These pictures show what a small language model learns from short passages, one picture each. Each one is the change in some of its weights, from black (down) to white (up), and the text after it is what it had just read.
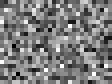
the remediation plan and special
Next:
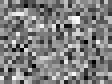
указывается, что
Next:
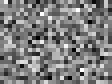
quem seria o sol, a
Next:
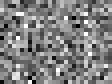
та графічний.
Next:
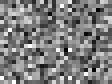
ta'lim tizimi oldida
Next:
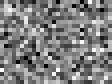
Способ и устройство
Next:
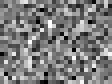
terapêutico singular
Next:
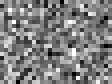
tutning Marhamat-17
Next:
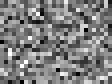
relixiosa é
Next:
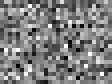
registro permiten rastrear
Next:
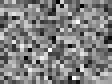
سے واجب ہے۔
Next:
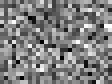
yaratilishi kerak. Zamonaviy
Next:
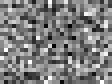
viendo como una arquitectura,
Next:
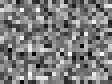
par le verbal, car ces
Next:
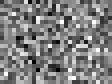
ustuvor bo‘lishi kerak
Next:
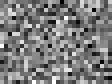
State Asset Management of the
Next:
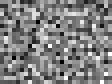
преимущественно в качестве
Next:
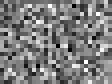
alguém com uma proposta,
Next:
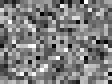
etiladi. U pedagogik amaliyotda
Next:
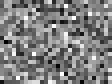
Ф.Ф. Зависимость
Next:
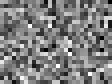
a perspectiva analítica utilizada
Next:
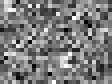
D. Talabalarda
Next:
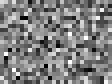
pada gambar berikut:
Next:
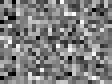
темперамента и характера
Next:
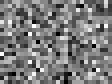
que essa tecnologia pode causar
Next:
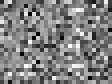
liderlarda, balki lider
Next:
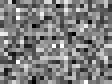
den Fokus genommen.
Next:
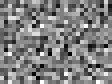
perte de recettes
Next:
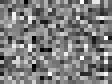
o'taganlar uchun esa
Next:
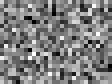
e sulla necessità o meno
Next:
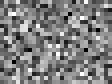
решение проблем современного города,
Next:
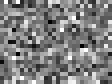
гриб *Aspergillus
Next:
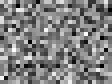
Grüß im Walden
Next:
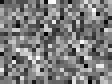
afânarea adâncă a
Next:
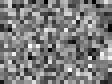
semalarni namoyon etadi.
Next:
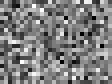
предмет по каким-либо
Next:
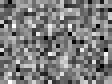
Ra'no Rustamovna
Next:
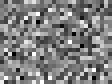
nome do procedimento A
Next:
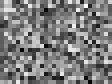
J. Roussell,
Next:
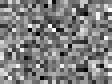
point", it is not
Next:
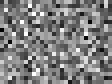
not considered sufficient for
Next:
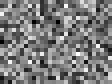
city of Santos,
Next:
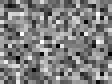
для формирования самообразовательной
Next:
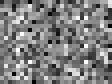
bolalar "qanday
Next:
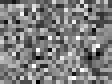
kali dengan durasi 20
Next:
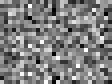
da modern toplumları uygun olması
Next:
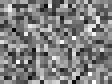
commercial entre la Chine et
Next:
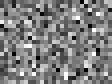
qilinadi. Tadqiqotning asosiy
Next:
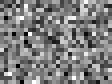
yazdığı mukaddes
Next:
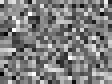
este último detalle que se
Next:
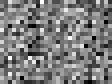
yo'l qurilishida
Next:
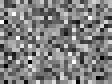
va yangi ma'lumotni
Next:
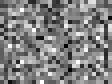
van de omrekening van
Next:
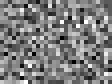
dos professores em estratégias pedagógicas
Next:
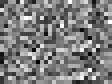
aspiración de la grasa
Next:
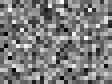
Gina Tendência de
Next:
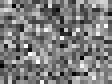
Poderes da República
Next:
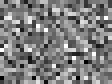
бири сифатида
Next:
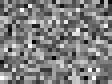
a su vez, formas de poder
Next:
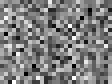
"talab va taklif
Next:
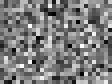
de uso sustentável. Com uma
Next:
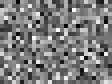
cils. Enfin, la
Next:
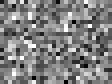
zakochaniem a
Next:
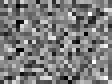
analisá-los de acordo
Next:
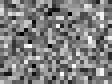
адаптованої системи раннього
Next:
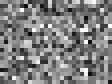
que coloca em risco o bom
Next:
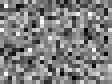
доир қўшимча
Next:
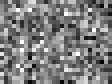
pesquisa define indicadores e
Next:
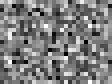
haloisit, nakrit
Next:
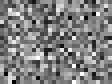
orqali eksport salohiyatini oshirish
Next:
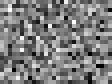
é Graci Perez.
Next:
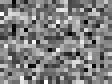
жизни общества, а также
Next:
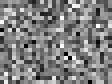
esa keyingi tadqiqot bosqichlarida
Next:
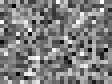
xloridi bilan aralashtirish
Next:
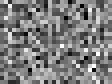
anos, é essencial que o
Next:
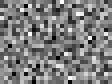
obtidas e organizadas nas
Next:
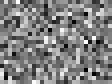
зернівок, ПБС
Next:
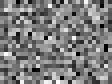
paysage urbain,
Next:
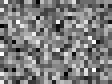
країн Європейського
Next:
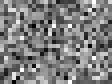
advokati Terence
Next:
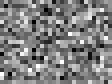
допомагає ШІ в
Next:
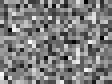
oshirilgan islohotlar aholi
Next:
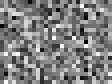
мирова угода,
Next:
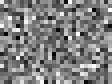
mientras que los estudios relacionales
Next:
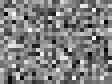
va oʻz miyasida
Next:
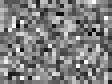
les denomino El Juez
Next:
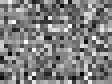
dünyaya, diğer
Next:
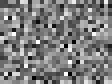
não possuíam mandato
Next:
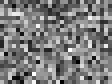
международную известность
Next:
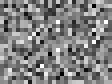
y el derecho a la información, mediante
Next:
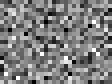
va tartibga solish vazifalarini
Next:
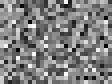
3 – CONCLUSIÓN
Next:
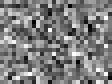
знания; принципы педагогической
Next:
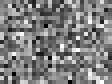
clasificación del promedio de
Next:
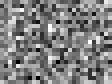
3. Karimov I.A.
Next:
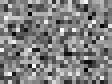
эттириш, жалб
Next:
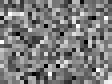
с результатами работы, в
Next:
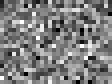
de paz como expresión de
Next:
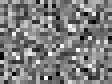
são também chamados de
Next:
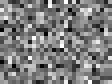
firms. Foreign
